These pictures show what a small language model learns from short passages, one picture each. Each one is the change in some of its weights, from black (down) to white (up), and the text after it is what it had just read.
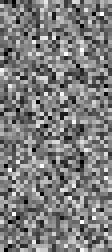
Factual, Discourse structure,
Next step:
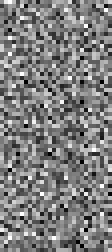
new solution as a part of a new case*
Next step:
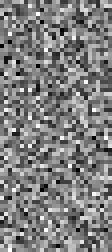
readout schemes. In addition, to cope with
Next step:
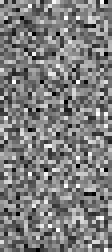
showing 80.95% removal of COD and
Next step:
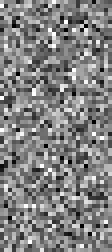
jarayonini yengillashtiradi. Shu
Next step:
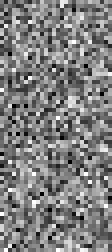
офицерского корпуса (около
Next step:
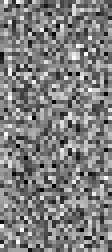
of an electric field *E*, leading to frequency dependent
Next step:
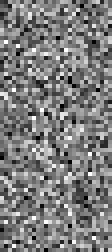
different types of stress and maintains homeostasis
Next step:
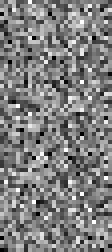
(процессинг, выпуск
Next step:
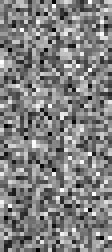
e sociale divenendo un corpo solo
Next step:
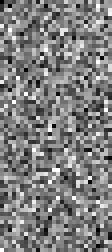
experiências e práticas pedagógicas junto
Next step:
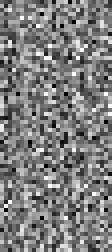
Burschenschaftler «der starke
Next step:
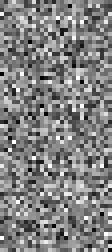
is one of the urgent problems of modern clinical
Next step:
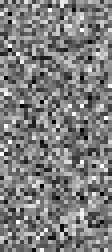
qiladi. Biz aynan shu
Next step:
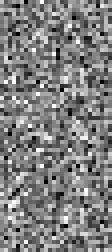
Manila report by F01 Bautista
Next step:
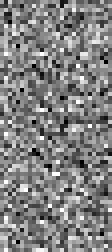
шаҳримда ҳамма нарса
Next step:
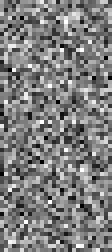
Bandhavgarh National Park. There are
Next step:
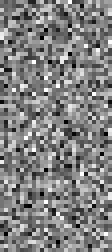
alternative model to surface trap related carrier storage.
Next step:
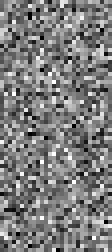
cases to confirm the diagnosis and to differentiate between
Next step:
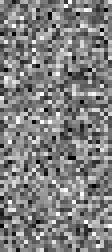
Brejões, Cravolândia,
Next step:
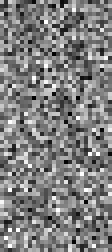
environment in real time. However, the field of view in
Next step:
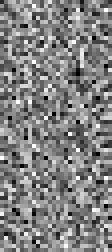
(mansabdor siyosatchilar
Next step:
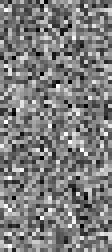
participants the informed consent is got and used all
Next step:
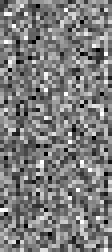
interest. INFORMED CONSENT We
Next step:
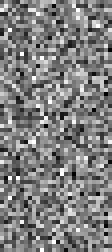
Connecticut: AACAR,
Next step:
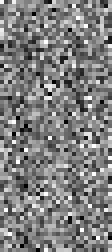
over time prevents us from making a precise estimation of
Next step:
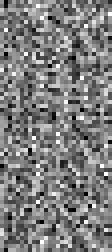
em Wallon (2007) a aprendizagem
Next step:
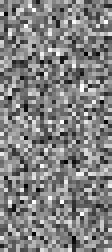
the grammatical relationships between words. More
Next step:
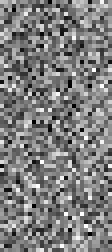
the user does not need to pay attention to the
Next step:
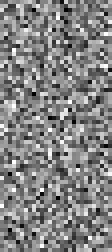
ham ko'pgina maqolalar
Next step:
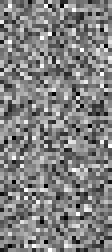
la definición de la forma¹. Esta
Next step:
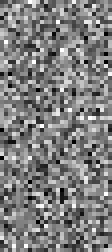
WF obtained in a three-body model
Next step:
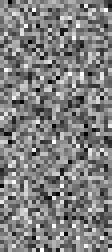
we obtained the critical point of the SF--MI
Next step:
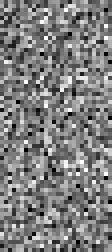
phrase “centers around” is not present in
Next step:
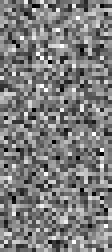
*Viatico per Cinque Secoli di
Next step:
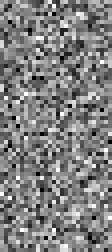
Ke Yu, Jiqiang Ning,
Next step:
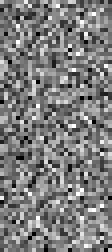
impedance $Z$ (in units of that for
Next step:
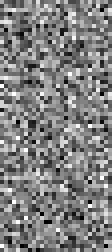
виступає користь від
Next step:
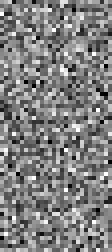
boruvchi model; - o'zlashtirish
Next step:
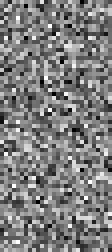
guaranteed to be correct) are given by
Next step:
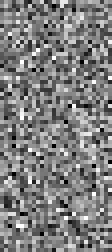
of stationary potential energy: that is, by taking
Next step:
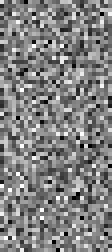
complexity of the qualitative methodological landscape}
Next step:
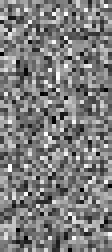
can suspect gravitation to be the cause of this
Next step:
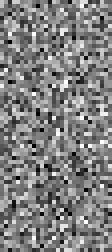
general topological aspects of both the target space and the
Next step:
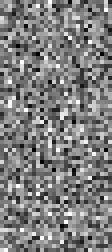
ja üle 1350 sidusrühma
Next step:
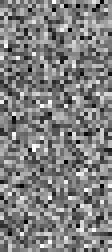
when there is the presence of bridging callus
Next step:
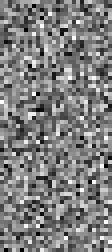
expression for \F is \cite{Ball2}
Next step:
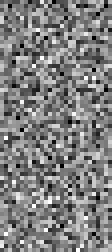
(ODS 4), la promoción del trabajo
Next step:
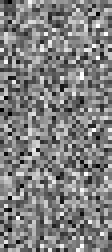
with any secrets such as printed or
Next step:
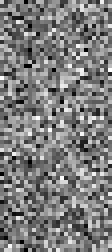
safety and effectiveness than above conventional treatment, Herbal
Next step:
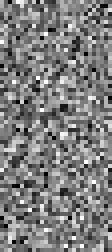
$\Xi$ so that all converged periodic orbits
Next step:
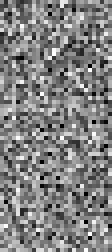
невинність теж не доведена
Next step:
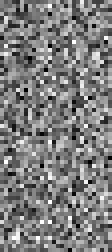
Downstream strategies are currently dominated by
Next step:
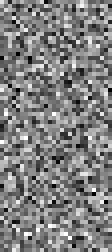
J.~Segovia for very useful comments.
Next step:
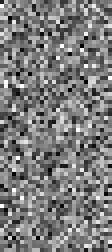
the following is the formation of the entire system[5].
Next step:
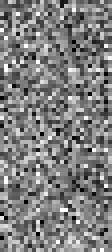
произведением, результатом
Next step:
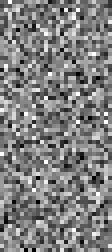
ITU-R International Telecommunication
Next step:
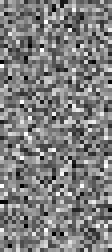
could be a result of the plant's adaptation, where
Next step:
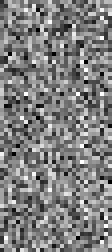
[40–43]. This shift occurred partly because
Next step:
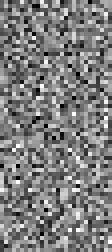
and USD 41.8 M for the LCH
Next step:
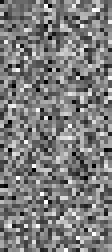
fixation, DASH score,
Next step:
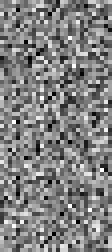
VALLEDUPAR*. 309.
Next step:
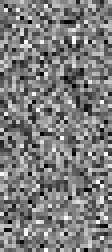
the electron and the W^+ Boson. Such a
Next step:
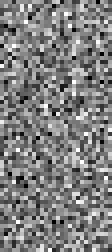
consisting of N wind turbines, for an ambient
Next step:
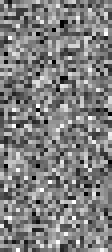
$\GG$ must satisfy \be
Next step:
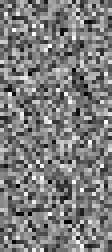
left and right boundaries have an area of
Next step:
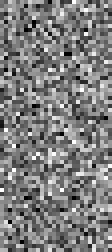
research-based strategies to improve program sustainability and effectiveness.
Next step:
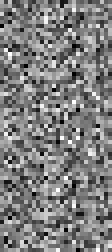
एवं मानसिक
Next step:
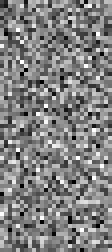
mostly been known after females (Lodos &
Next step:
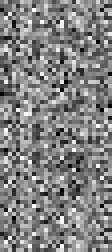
СОДЕРЖАНИЕ –
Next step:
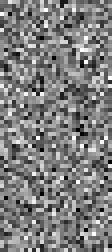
Furthermore, the results of this study, and recommendations provided
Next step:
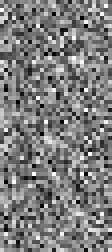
in the opposite direction. Some studies show a negative
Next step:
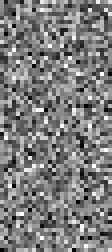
beam-splitter is injected with a
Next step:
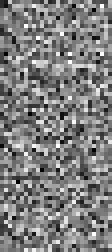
Willy Zwaenepoel. \newblock
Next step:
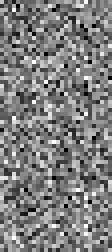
and deviations were analyzed. The deviation is negligible
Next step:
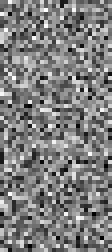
Furthermore, the susceptibility is finite at the
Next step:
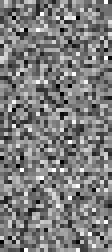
\IEEEauthorblockA{ $^{*}$School
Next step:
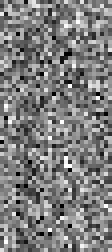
the proposed phased array design has sufficient radiation behavior in
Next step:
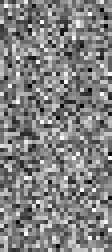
Выпуск 03, Март
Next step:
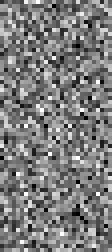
part of the J-integral J_c
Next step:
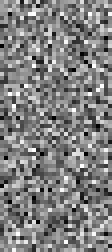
band diagram along the channel (x-direction)
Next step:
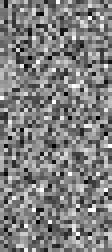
formidable et profond». Communication au
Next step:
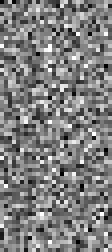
abundant molecule in Enceladus
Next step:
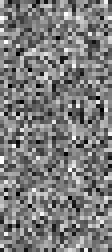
is also increasing among home or building owners.
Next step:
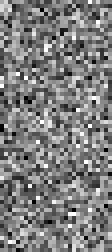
finds the correspondence between $\varepsilon$ and scaled
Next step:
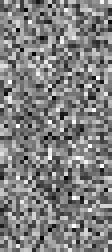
in neurosurgery, nursing
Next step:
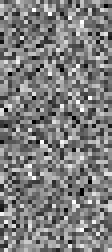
4(a): Replicate horizontally. 0
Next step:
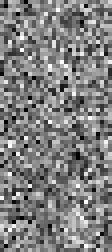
is is supported in part by the Fonds National
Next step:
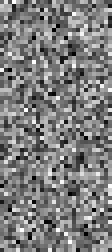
any assumption on the data and it can handle the data
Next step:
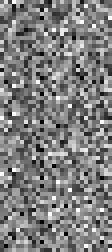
class, setting the class name as the name of the
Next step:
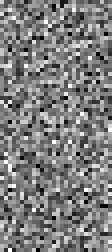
will carry out this calculation for all possible terms, but
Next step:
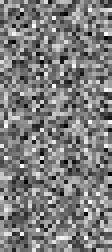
the univariate gamma distributions exist in the literature
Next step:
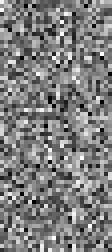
tell them that they have to pay so much tax,
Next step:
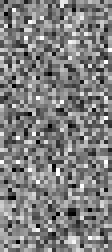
смотреть на нее как на два
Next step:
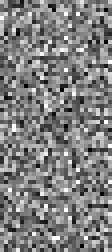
expression as "characteristic", "peculiar"
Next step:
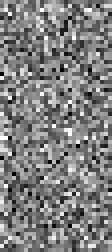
into sub-groups according to the
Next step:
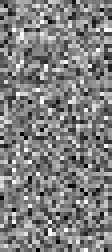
abertos à ruptura das amarras dos
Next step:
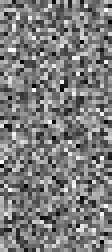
equilibrium phase behaviour in a crowded environment with many
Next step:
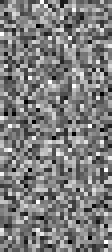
esta fracción es un indicativo de descarga de
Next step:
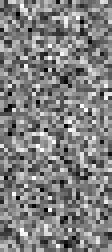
ghruta, Khadira
